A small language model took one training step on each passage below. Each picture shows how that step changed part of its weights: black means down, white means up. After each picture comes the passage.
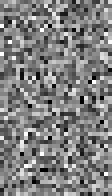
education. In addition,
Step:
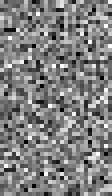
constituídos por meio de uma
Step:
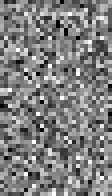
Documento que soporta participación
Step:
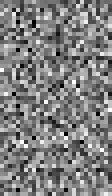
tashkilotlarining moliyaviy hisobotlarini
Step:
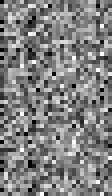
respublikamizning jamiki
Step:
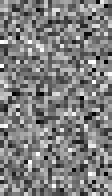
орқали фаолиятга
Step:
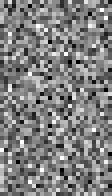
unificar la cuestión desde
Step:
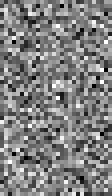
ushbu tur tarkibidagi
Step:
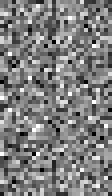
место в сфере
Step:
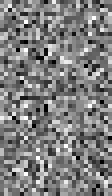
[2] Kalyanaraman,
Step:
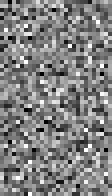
iqtisodiy samaradorlikni,
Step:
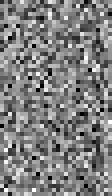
marketing nazariyasini rivojlantirishga
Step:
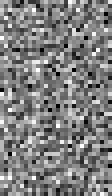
нейтрофилов в
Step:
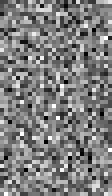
acelerando el proceso
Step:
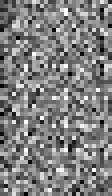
oqimning yuksak
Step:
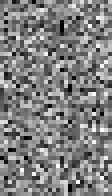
e aprendizagem, eles
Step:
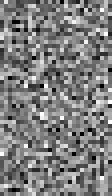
сума збитків зросла
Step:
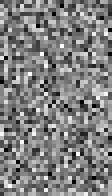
al segundo banco una
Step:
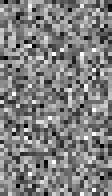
lui Marghiloman în
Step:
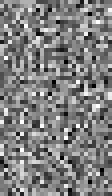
el periodo del 26 de enero al
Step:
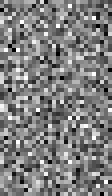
об'єму хоріона та
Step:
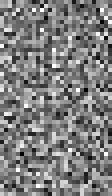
mejorar su calidad de vida.
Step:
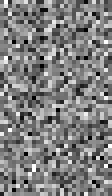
xususiyatlarni va ichki shaklni
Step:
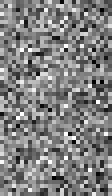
davlat budjeti daromadlari
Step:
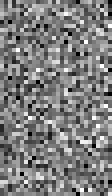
используемые для характеристики
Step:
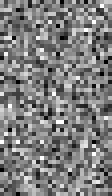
croissance dans un cycle
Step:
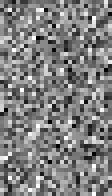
необхідною умовою для
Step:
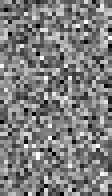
творчого шляху в
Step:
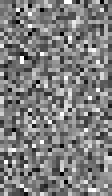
2022. El reconocimiento de la
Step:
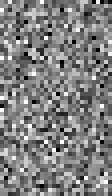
por otra parte de acuerdo con
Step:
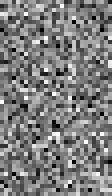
Q7 у немецкого
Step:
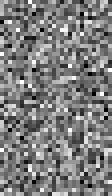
эғалик қилиш;
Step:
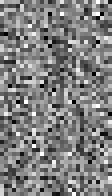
prácticas educativas son dominadas
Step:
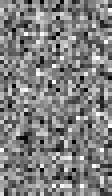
бузилади. Гапнинг бу
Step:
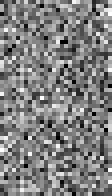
ricos en elementos, el de la
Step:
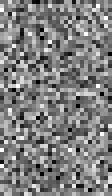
Tecnológico Experimental
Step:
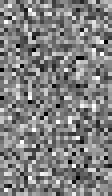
bankdan ushbu bo'lim
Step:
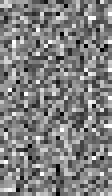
chiqarish xarajatlarini
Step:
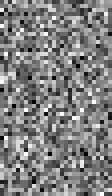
Gotika uslubining
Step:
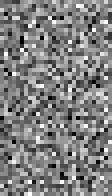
services judiciaires à
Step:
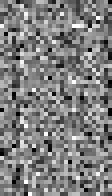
Tutto questo rende le
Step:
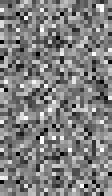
yangiliklar pedagog hodimlarni
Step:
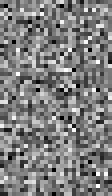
Агентство по управлению государственными
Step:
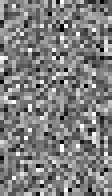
negócios. Atendimento
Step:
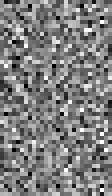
tafakkur hatto eng rivojlangan
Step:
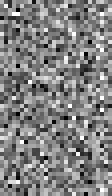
las principales empresas del sector
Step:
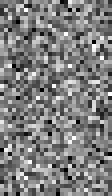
переслідування чи приниження
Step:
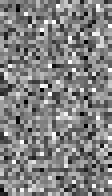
a forma de prestação de trabalho)
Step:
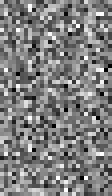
sosial dengan menghasilkan
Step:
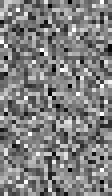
строительстве и
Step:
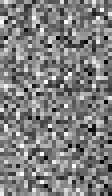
rund ein Jahr nach der oben
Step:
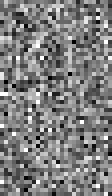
спортивного зрелища с
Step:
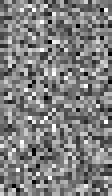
November. 8.
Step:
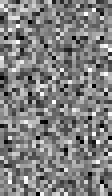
S.; "Multi-agent
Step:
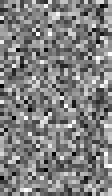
metodikasi”. – T.:
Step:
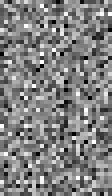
Utóbbiak pedig
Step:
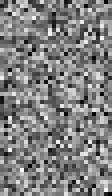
alguma ou outra ocasião
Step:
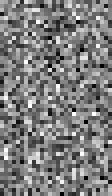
Ergebnisse Tabelle 1 ist
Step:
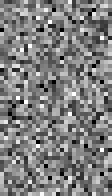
la despoblación logró
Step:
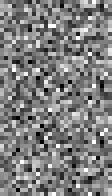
la elaboración de la HCP
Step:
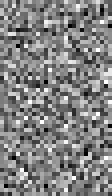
seção seguinte. 2.2
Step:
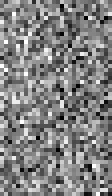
aniqlaydigan odatlarni
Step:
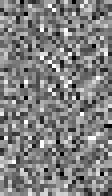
uni rivojlantirish omillarini ishlab
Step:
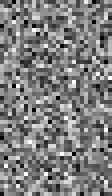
ДНР на данный момент
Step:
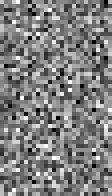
О. П. Бойко //
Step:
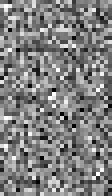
sozi” haqidagi risola
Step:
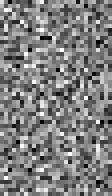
Plusieurs auteurs ont
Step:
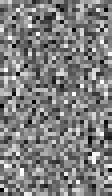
persona tiene derecho dentro
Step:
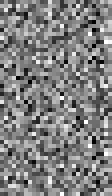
nazariyasi va metodikasi
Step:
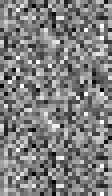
no dia a dia.
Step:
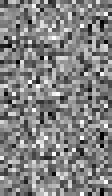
mă străduiesc,
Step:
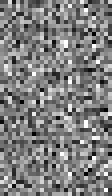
руйнацією всього
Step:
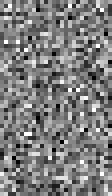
Якщо бойові
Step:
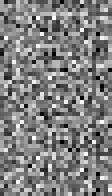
como el aumento del consumo de
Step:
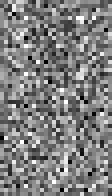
o como se prefiera
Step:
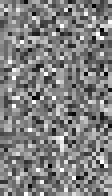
multiorganic defeat.
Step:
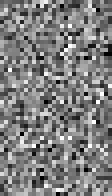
muammolarni hal qilish uchun
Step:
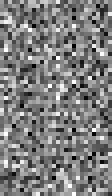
und Zukunftsangst;
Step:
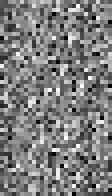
ve her biri kabul
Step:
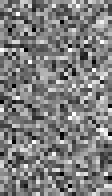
Fragas dos Estevais,
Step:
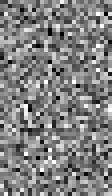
ushbu sug‘urta
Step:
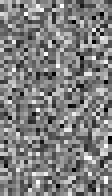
немає місця для
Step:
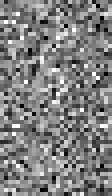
jam,ruang dan kelas
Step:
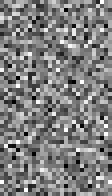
como en el mercado laboral.
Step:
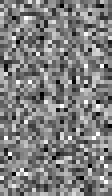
asosan matnni eslab
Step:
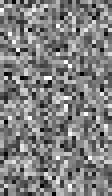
(2009). Process research
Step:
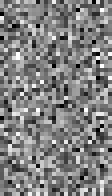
acumulación de excedentes
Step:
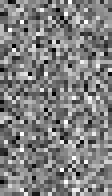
Moderna Brasileira por Lucio
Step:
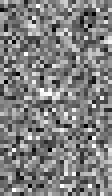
Input zu Hitze und
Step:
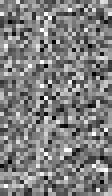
равен потоку тепла
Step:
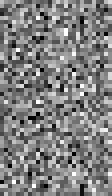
yüksek ROE
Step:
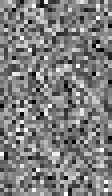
tempe diperlukan suatu
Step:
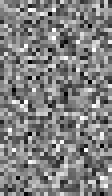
polímero de silicone,
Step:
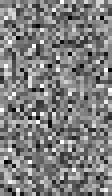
послідовному виконанні
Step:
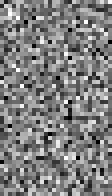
deles com a criança ou
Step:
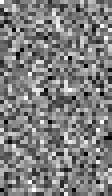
milliers de victimes
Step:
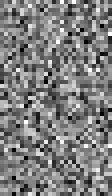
w środku lasu;
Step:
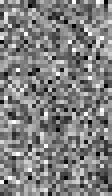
fanlari bo'yicha falsafa doktori
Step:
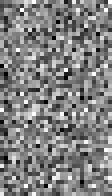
be summarized as
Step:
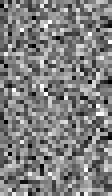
avlod vakillari unli
